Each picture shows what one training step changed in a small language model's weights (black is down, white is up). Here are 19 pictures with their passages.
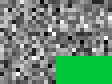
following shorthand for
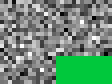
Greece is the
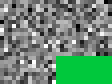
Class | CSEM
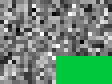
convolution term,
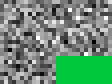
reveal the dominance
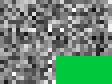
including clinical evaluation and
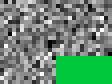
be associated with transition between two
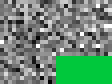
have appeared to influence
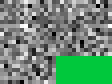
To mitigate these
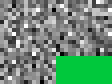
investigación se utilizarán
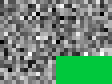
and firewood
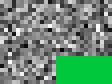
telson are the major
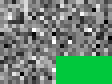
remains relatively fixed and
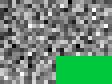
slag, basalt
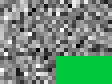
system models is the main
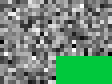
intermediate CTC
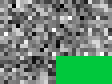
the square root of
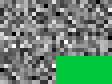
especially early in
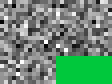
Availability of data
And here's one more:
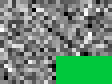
subtle variations in
